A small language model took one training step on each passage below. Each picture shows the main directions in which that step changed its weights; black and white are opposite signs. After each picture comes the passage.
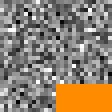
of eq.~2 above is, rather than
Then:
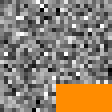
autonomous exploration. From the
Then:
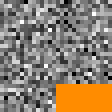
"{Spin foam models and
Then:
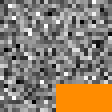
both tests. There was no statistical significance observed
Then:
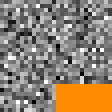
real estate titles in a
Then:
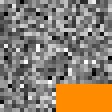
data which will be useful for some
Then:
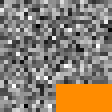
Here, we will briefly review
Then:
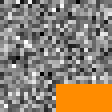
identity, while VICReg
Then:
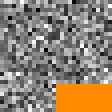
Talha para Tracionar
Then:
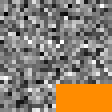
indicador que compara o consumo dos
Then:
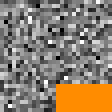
qarz mablag'lari
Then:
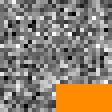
on students, especially when viewed from the
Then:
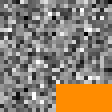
of Science and Technology*, 4(3),
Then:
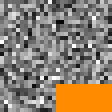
solicitar novas informações e
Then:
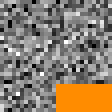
- ³ The data that is usually used
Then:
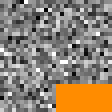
These scenarios are already built upon very
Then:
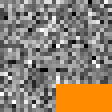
be proportional to the accretion power
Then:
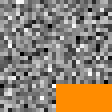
water or dilute mineral acids
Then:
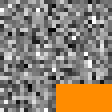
figures in this work were conceptualized
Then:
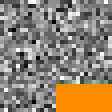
sets upper bound $\Delta T_m =
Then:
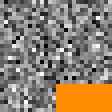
t-test were used in the research for
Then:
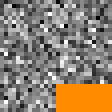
complex, heterogonous, structure or
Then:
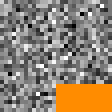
bentonit meyor 2
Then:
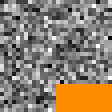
carbon (C), hydrogen (H),
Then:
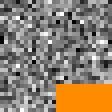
is considered as mental illness.
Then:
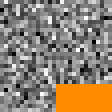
Experimental results [5] showed that
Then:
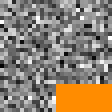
important topic, as seizures that
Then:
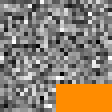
(в разг. речи) -
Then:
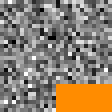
En este trabajo se presentan los resultados
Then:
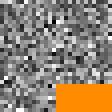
cm$^{-2}$. There are nine
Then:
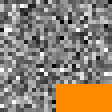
wall reveal any differences in pressure due to
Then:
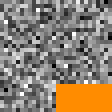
participation experience and a sense of
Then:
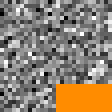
for Subcommittees recently indicated that
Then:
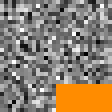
\ , \end{align} with the
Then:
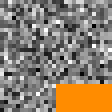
hidup masyarakat,
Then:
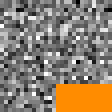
\texttt{zoo} &
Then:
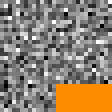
alongside the molecular revolution, which
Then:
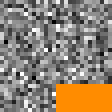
debris of dead and dying
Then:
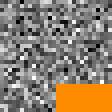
single-collision events,
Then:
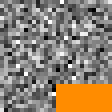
EDITION в наличии
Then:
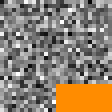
boom}, negative sentiment increased by
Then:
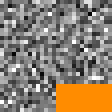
univerzitetskom sistemu
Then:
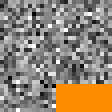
concept of virtual dislocation density;
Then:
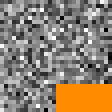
constan los publicados por los medios
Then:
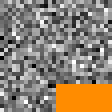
ijobiy fikrlarni bildirgan
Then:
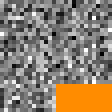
атома водорода
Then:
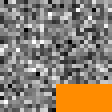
$\tilde{C}^{D}$ is almost
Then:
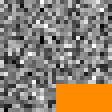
dengizning sayoz yeriga
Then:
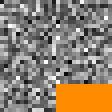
\right\rangle _{\mu }$
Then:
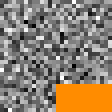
mitigation. Moreover, we
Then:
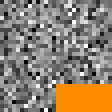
of free evolution after the second pulse
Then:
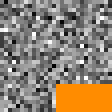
chromophores. In this
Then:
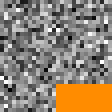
the traditional process of knowledge transmission (by a
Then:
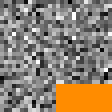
The data is again taken from different countries as
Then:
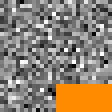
xayol – zehn bilan
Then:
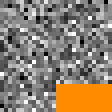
(\ref{bh}) with
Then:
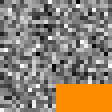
situada, producto de un proceso
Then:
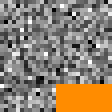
solução de conflitos (Meios
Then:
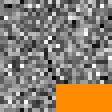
configuration may be used in order to achieve a
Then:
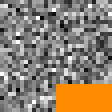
62 patients with probable AD
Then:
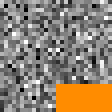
\cite{gaurav}. It is
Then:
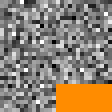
cheaper to synthesize than
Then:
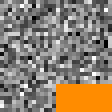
limit and the brightness of the
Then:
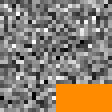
загальної проблеми
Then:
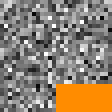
make first predictions that have a chance to
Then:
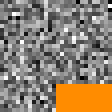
e publique o seu também
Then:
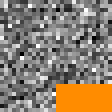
22]; метод опорных
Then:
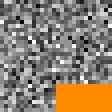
moving velocity of reaction front is
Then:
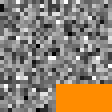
allows at least some comparison with the true first
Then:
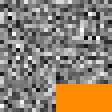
two interacting thermal reservoirs
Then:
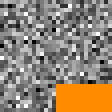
de “humanidades en salud”,
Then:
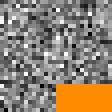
the field of CADS. Introduction
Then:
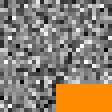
framework, which will be described at length
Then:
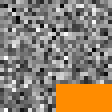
observations in Ce-compounds
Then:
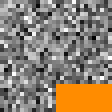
way the quantization aspects for
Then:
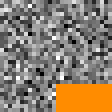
da saúde mental, os
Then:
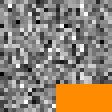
are given in Fig. 5. Although it
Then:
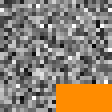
ficticiamente com Paulo
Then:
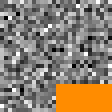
directing art projects in no way deny
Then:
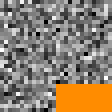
though, they might not be as rich as
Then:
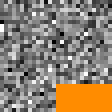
la prueba estadística t
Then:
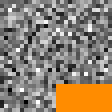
sector. The findings are of interest to
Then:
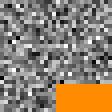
formaron equipos, donde se
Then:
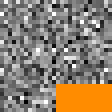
kuchlanish qiymatlari
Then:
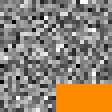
$F(R)$ gravity studied for instance
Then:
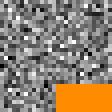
be found in the online version at
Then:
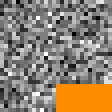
etish.** Talabalar kichik
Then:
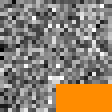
$C_{TG}$ values for our
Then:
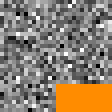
первое место
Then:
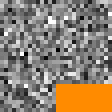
AMIF Asylum,
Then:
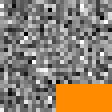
error is 0.6. The RMS
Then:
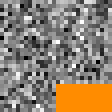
of animals that were able to land
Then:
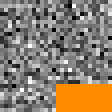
26 – мартдаги
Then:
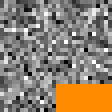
(TAP) is an alternative method,
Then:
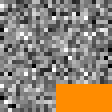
petites mines et des
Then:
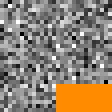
red traces correspond to devices with L =
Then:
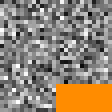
be multidimensional. The additional risk of job
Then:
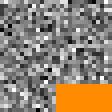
omillar. Jamiyatda,
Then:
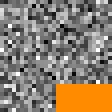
the analyzed phenomenon. Analysis of medical
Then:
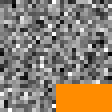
is not the case for higher-order
